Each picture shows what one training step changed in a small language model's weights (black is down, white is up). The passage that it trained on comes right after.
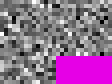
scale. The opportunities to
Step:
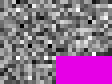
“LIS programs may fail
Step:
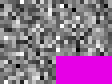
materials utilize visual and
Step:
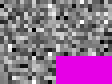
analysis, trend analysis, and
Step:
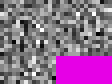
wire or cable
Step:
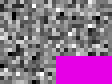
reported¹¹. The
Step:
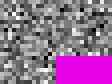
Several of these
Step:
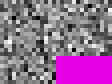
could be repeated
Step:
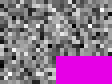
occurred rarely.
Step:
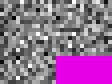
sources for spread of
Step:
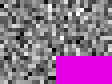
maturity and responsible
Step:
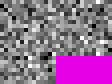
occurring upon light exposure
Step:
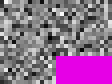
dynamics, structure and
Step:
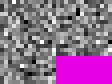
these experiments are summarized
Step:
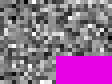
means of survival has
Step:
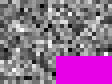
manufacturer, environmental
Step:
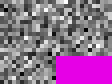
of 2-tuple
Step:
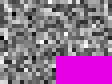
compiling are listed
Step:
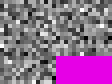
provide a way to restore
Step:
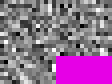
construct an understanding of the
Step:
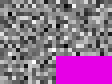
Is there potential for physical
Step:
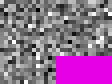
Typo found:
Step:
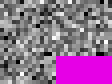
influence upon the North
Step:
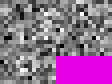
and of the Council of 15
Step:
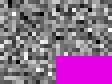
first PMG; -
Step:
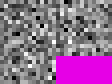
considering the large investments
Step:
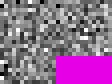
heuristic, which
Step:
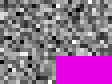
a slow converge rate
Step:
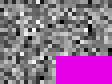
Fail Pass Actual
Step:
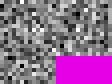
volume index (SVI)
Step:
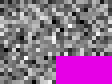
the morning, then 5
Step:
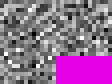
spoke of the significant
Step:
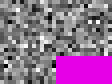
*are* treated as
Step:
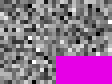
only separated from his
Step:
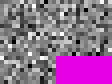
Nigeria, tax authorities should
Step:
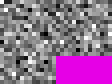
for a single task or
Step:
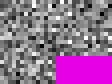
levels respectively. Source:
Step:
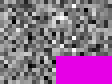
is not detected, So
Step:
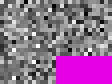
have been, if he is
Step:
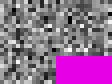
is easily soluble
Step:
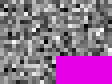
of voicing detection
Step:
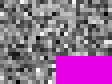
and analysed into SPSS
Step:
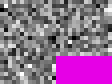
getting information about the
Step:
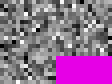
of living standards and
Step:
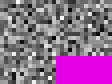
not been fully recognized by
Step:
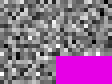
cultural memory by supporting
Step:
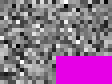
through evaluative language such as
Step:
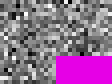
studies, it is recommended
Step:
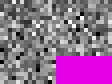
different from zero when
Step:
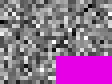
Time, cost and
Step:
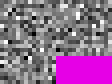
G1 CD patients with
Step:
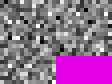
using the seasonal
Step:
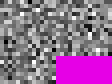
Olimov Davron
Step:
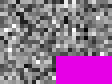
the authors believe that
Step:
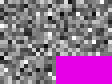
senior synonym
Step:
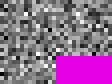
of Workload,
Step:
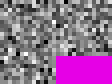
response to step wind in
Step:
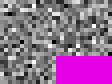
to the symbolism
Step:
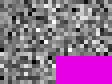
may be regarded as being
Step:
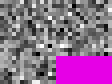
diseases around them.
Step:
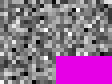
specific research objectives. The
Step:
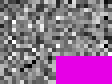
Yes - No Uma
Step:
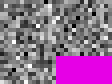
coaches in the basis of
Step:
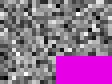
and timely finance is
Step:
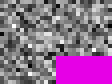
the first 48 months of
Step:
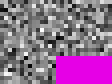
said, 4 different language
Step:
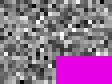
mini-notation for
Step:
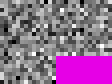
financial and medical assistance in
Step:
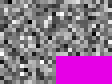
supply, thereby creating
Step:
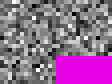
the mGla
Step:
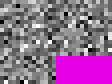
New Connections Using
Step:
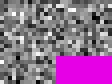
highly probable bedfast
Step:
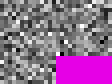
existing policy activities, research processes
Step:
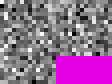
extra care was taken to
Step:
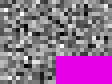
oscillator, which
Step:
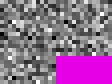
TCL (mm)
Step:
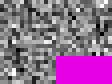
greater than or equal to
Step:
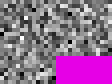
three research papers
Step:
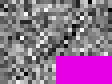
of residence, education
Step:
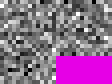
antenna impedance
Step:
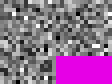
tumor tissue.
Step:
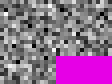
study's conceptualization,
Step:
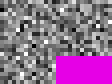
"On the approval of
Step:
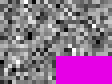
Temperature : 30°
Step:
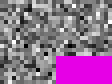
that could be used to develop
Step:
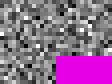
[6] and included the
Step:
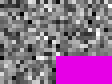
factors like ethnic
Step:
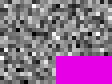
demonstrated that a wide
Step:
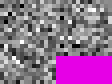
Evaluation metrics
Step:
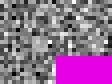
suggests that already the
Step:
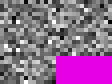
requires a control interface by
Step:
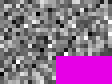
healthy developmental process that
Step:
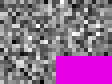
search strategy will incorporate
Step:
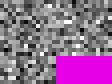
bowel only and the
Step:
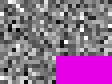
In other words, $G
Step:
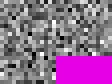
cultural influences on mathematics
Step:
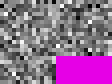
evaluation, neuropsychological
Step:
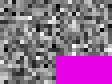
corridors of the
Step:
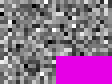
conventional diagnostic
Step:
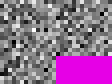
distribution of age, gender,
